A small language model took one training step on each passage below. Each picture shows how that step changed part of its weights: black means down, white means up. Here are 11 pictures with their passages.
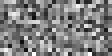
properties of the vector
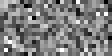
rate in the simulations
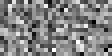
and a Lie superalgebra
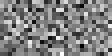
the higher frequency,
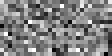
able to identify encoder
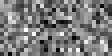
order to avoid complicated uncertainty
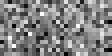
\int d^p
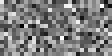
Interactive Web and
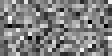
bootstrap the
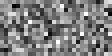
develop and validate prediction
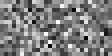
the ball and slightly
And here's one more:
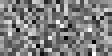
the Packard
